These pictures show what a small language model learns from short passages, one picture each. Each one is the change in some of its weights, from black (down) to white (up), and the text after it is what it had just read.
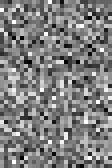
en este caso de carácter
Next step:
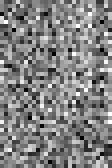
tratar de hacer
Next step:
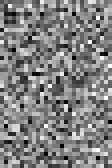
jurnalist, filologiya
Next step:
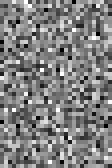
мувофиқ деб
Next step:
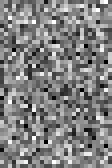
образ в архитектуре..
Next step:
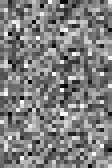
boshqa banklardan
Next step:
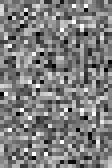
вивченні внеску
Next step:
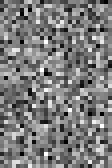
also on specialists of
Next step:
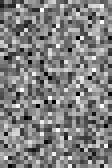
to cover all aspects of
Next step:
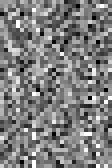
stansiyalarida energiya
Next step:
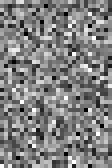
que se continúa con dos
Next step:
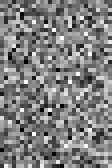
y las nacionales, con base
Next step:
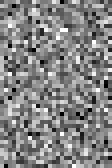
wawancara terhadap
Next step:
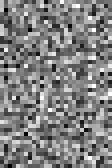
Kontrolü alt
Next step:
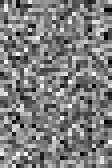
og'ir hayotini,
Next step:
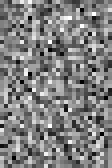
of Generation Z are
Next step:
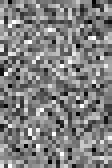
аспекты, а также
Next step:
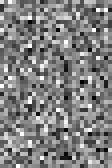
and Debates*.
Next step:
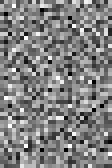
diferente os elementos que esses
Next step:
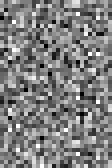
sa base, ses côtés
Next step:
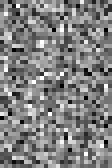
model of parkinsonism.
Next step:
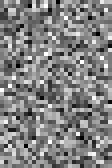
gases de combustión que
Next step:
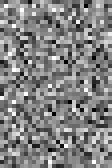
de los ocho ensayos
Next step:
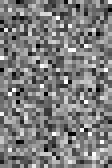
в Конституцию
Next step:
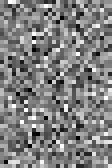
de los alarifes.
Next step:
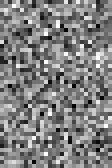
Bantam Books,
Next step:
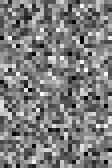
Беда кўп йиллик
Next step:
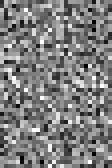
developing countries in the
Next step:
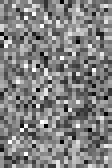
то по многим
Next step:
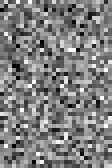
Тренди дизайну
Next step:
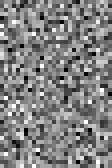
Utbildning 2020 "Att
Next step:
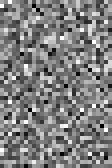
nature à répondre aux
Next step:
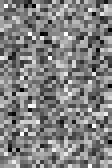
yaratishdan iborat. Bu
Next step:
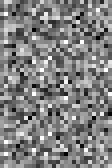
memahami temuan ini.
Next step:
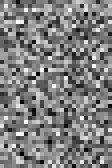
Maorif sohasida ham
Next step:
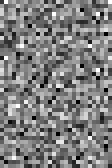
la répartition entre les
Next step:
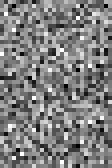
informatorilor. Piese
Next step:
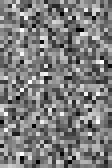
картофеля //
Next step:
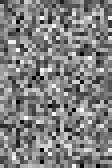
tecnología es un hecho
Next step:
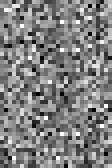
A Nova Indústria Brasil
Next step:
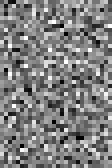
cuestiones informativamente más
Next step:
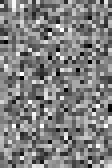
behaviors of
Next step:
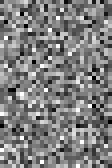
в цій країні
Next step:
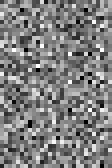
harus mengacu kepada
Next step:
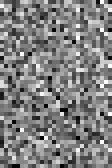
в изменчивых
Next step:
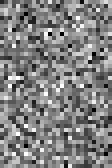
o sistema produz mas não
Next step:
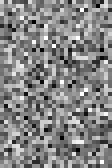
observar que neste contexto não
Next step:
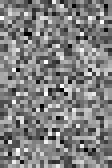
envolvidos não estão
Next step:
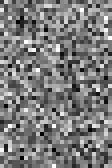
бевосита ёки
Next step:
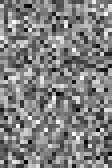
de la guerra y la
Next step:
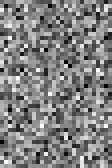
berlangsung dari bulan
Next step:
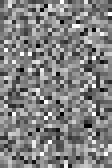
mengkaji suatu
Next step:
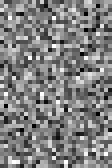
the prognostic value of
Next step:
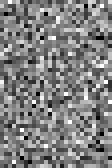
besprechen die Kinder, was
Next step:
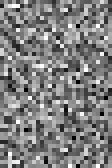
color and composition
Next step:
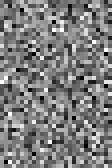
ponderar las distintas
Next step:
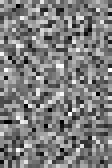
yondashuv bo'lib,
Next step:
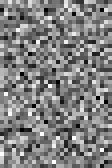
Bu usul milliy muhitga
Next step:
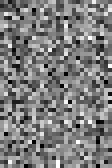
to you. Boston
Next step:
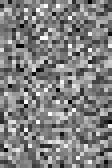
Por otra parte, el
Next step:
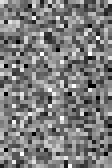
ta‘lim tizimida
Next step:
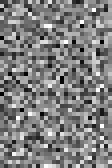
DE SOCIEDADES DE
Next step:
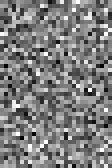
da arte, pode ser
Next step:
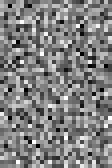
(ANTUNES NETO
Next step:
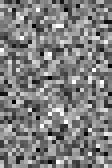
ಇವರು ೬
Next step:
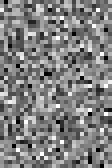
fachlich einschlägige
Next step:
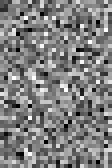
Tournament Genetic
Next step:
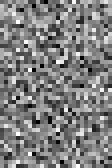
**Efeitos do
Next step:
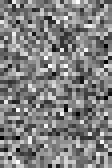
эътибордан четда
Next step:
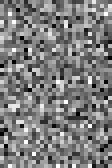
de un virus, la
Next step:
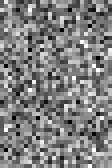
таким важным,
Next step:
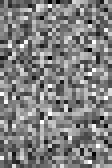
Western Psychological
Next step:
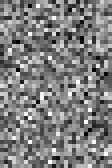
Shu yo‘l orqali
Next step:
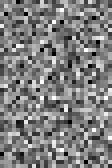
дастурларини амалга
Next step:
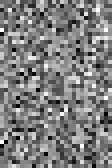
Роберт Квино
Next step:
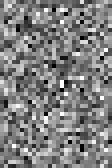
takliflar Yuqoridagi
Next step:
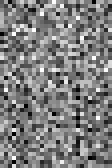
literary texts based on an
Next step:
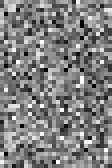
nutqiy muloqotni
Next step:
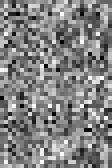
pansin bagkus
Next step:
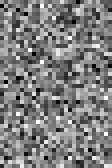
гликемии [23].
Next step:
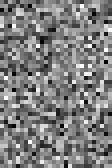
-Le pacte
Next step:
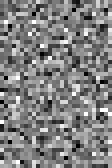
sud tomonidan arizani
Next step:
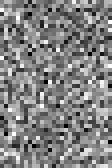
U soliqlarning bevosita
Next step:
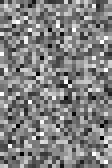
Border Region,
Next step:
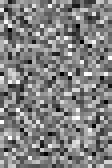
siyasal alanın
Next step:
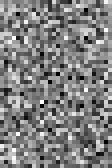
mudanças destes aspectos
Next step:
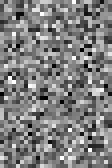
kleinen Gemeinden im
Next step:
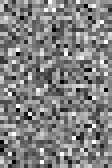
deconta cu toții
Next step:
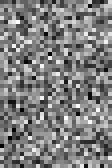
o princípio da
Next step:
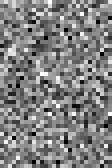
axloq qoidalari
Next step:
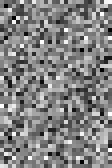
ilmiy yutuqlarni zamonaviy
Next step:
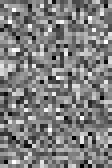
de prestigio, esta no
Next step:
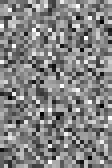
alta velocidade de
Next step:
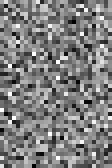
Э.А. Вклад
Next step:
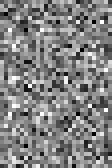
de la semilla que
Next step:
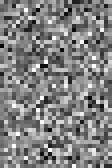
cantam e observam a
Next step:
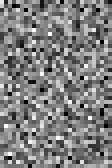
çocukları eşit
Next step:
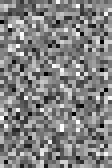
pentru experimentul
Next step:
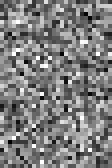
abogado. Por otra
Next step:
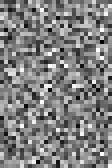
5. OPG a
